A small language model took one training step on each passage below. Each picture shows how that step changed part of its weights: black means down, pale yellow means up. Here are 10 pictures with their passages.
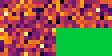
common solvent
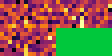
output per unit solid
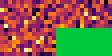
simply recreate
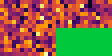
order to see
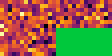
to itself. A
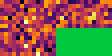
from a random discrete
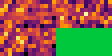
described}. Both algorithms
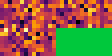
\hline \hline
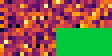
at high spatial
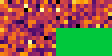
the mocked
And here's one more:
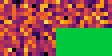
to overlap and in
